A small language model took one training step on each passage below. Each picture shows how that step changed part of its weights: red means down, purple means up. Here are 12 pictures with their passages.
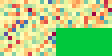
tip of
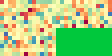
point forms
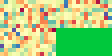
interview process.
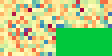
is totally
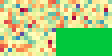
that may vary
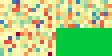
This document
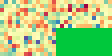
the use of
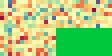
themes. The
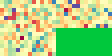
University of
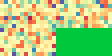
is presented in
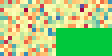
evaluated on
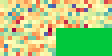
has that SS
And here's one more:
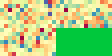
of function such
